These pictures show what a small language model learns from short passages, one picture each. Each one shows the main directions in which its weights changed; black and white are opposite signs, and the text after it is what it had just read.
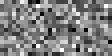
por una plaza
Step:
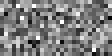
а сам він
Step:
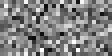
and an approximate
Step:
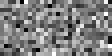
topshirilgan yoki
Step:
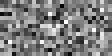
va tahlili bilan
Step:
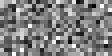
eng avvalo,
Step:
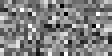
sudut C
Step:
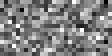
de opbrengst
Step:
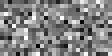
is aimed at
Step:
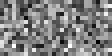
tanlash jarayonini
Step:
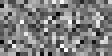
relaxation during
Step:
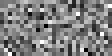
ser incluido.
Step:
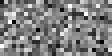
и графичке
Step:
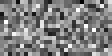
askar, mustaqil,
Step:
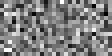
других политических
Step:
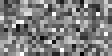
de una tesis
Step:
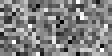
mamlakat iqtisodiyoti asosan
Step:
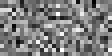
entscheide ich
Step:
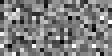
их правами». В
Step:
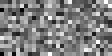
va ekologik toza
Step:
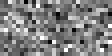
de persoana
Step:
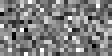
the algorithms
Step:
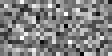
Hymes tomonidan
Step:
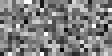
usado como base de
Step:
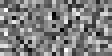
formación para poblaciones en
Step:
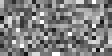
Siswa bekerja
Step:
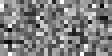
data kuesioner
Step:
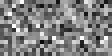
leads to
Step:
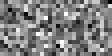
dan penyebaran
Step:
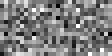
en cuanto al sistema
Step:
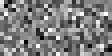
and Reviews*,
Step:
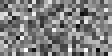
groote groep van
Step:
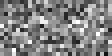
cu elevi din
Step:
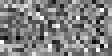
O'zbekistonda turizm
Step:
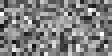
етап розвитку
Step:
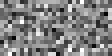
maqolini o'zbek
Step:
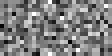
adulta, tal y
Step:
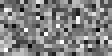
espaço físico
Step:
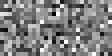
egalik qilishga
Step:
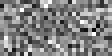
// Forbes,
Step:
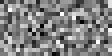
наслідків у
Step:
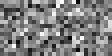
der Fokus auf
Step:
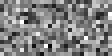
actividades genuinamente
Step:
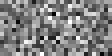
уровне региональных
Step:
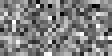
querem produtos
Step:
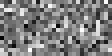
y con ánimo
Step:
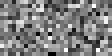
data, yaitu
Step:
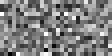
durumda sağlık
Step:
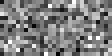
utilização de diversos
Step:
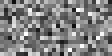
науки и технологий
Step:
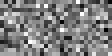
– Comité Europeu
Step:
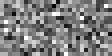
a articulação das
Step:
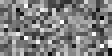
el mecanismo de
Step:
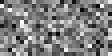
a continuación algunos
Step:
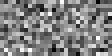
la calidad de las
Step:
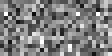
la « guerre
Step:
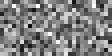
données sont corrigées
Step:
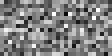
depois de
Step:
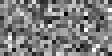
necesarios para que el
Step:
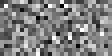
studies of the
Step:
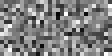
with erga omnes
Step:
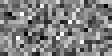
el desempeño
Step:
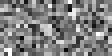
esa asardan faqat
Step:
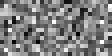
automática (e assim
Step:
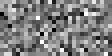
и социального
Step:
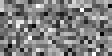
asl matnning
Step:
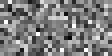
hisoblanadi. Ilk
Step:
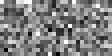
do professor formado no
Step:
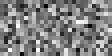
des institutions financières
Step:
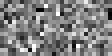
вместе со
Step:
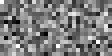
скорости их
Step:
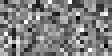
великою, що може
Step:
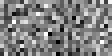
соответствии с
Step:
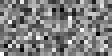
история - это не
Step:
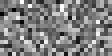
Citizen Science
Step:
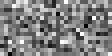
as possibilidades da
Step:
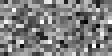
que lo atormenta
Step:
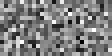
честность и
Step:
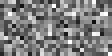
madaniy moslashish
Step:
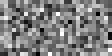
ya sea en la
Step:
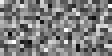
baholash mezonlari
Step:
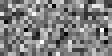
як проблема, що
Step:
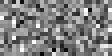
уровня правящей
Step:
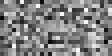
competencias laborales son
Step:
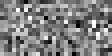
frecuencia y
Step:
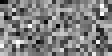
с учетом
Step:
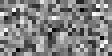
orqada qolganligini
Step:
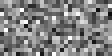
baskı ve
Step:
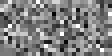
of organizations in the
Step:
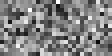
buscar uma significativa
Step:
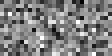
de Tipuani
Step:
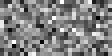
rând a
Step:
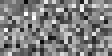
der beschriebenen
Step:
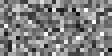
Docente “Abel
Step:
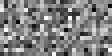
основні ознаки
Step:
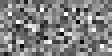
que ofrece
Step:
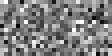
beperkt zich
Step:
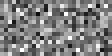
Los resultados obtenidos al
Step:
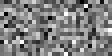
осіб, на
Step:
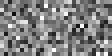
behavior and
